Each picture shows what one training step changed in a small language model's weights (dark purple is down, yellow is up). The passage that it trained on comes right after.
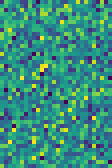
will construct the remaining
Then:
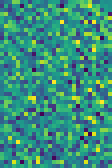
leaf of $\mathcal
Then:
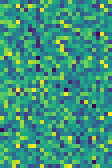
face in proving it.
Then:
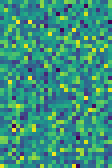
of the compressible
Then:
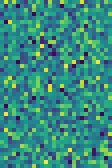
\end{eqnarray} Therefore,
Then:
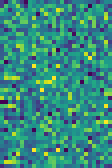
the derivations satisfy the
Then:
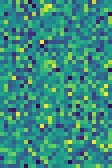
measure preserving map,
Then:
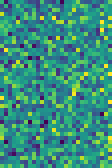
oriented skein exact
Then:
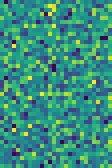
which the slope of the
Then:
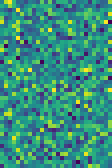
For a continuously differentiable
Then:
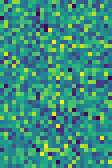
and formulas about the complex
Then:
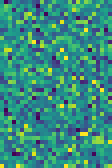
are not sampled independently
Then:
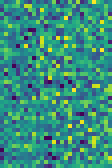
point schemes in
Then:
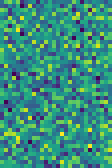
is an algebra law on
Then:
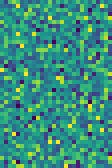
$M$ without boundary.
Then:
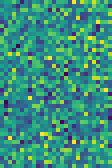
a}$; \smallskip
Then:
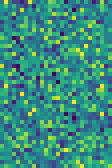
Further, one can consider more general
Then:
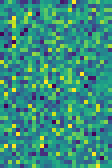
be the graph shown in Figure
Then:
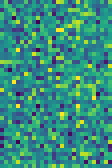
Concurrently, there exists
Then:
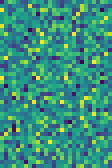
that for the limit point
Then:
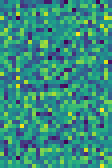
characterize the Banzhaf
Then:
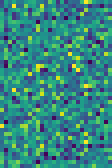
0$. For every $x\in
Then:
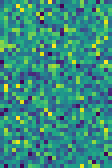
event in {\bf
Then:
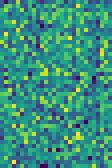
paper was the possibility to derive
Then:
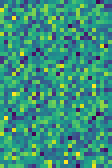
the usage of the proposed
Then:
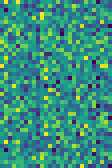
in the obvious way,
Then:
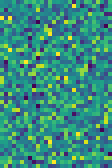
= 0$ and for various
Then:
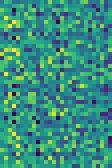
computational time. That is
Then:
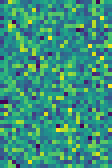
makes it possible to
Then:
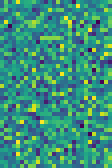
jump functions. An example
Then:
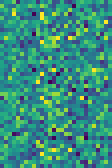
The localization problem has been
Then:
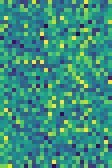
and percentiles of the
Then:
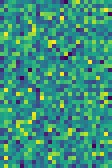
reflected from a circular
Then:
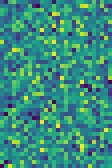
law (\ref{cl}) with
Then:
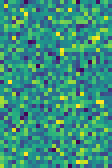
the origin (i.e.,
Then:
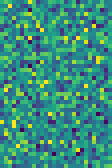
given by evaluating the following
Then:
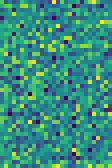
and improvements of some
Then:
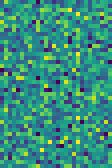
for $1\leq i \leq
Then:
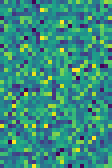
neighborhood of
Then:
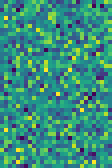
defined. More subtle fact
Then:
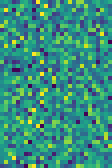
we present sufficient conditions for
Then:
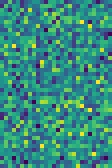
the study of other fractal
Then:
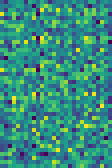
alternative proofs for the
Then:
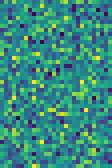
\in {\mathcal L}_n
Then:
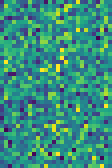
will review the definition of
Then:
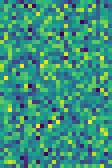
need to represent failure in
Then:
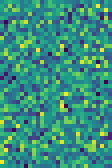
lots of unwieldy
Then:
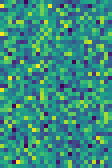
allow us to search through
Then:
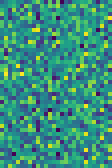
no minimal chart of type
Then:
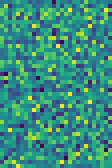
equations (\ref{21}), it is
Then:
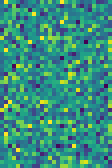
which clearly does not
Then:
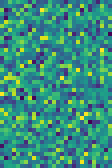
is nothing but the
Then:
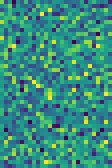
Fisher metric, differential
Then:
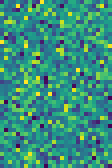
$T$ can be represented by
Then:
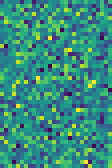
exists a constant $C$ such that
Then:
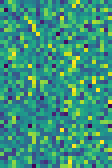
concentric circular restricted
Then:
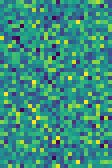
Furthermore, as the system
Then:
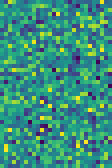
outline of the paper} In
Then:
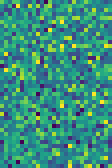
and multiple edges. We use
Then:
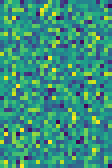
using Theorem 2.6 and
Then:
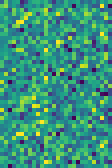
Proposition, observe that, since
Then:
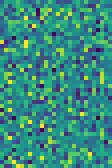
case $b_i$ is
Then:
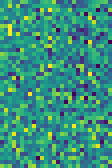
book of his
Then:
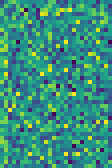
new system of nonlinear algebraic equations
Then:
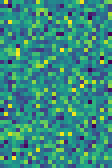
\right) \] is called the
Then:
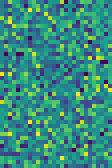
U$ gives the map: $$
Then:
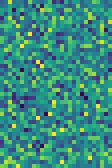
is infinite genus and
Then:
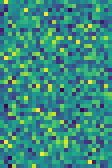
has \begin{equation}
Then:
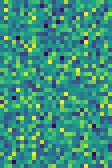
of $n$ pollen
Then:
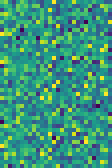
proved by means of
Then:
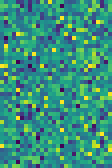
UK, chartered
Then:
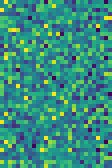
and next utilize it to
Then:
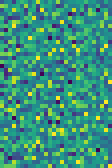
macrocell and
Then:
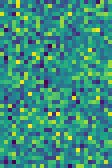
$\overline{L}$ is {\em
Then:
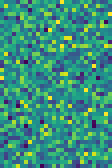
and the Berger space,
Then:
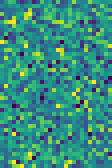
$M$ be a bounded
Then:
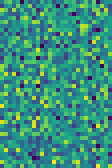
by transposition, as well as an
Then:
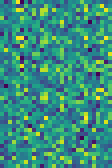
action integral along the curve
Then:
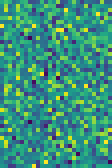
of delivery routes,
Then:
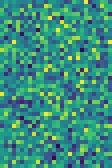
implies that $\bar{N}
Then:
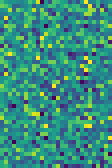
stationary workloads:
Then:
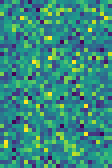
compact set $A$ such that
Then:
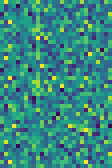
\end{cases} $$ Then we
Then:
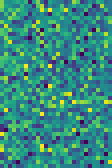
and face angles where each
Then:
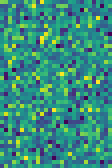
using $\mathcal{H}_\infty$
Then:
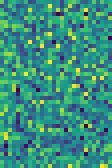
of characteristic submanifolds
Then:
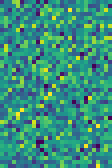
functions, as many applications will
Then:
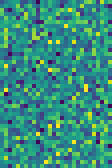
not simple, see Example
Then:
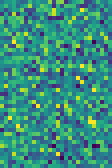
Since then, two new proofs for
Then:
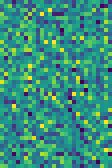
in the controller structure.
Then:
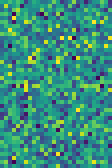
the papers of Triebel
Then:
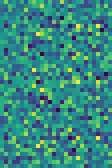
\begin{remark} In fact,
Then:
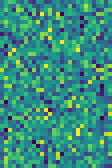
spacelike curve $(C^*)$
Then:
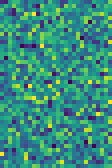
step $m$} Let us consider
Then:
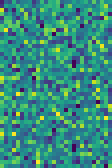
torsion $\tilde{\frak
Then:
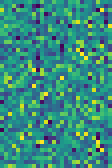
are nondecreasing on
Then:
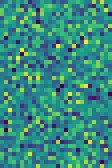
preserves $\xi_\pm$
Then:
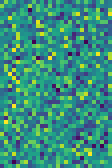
If $\mathcal{F}$ is a
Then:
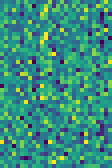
can apply triangular inequality and then
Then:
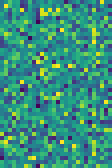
consider the larger problem with
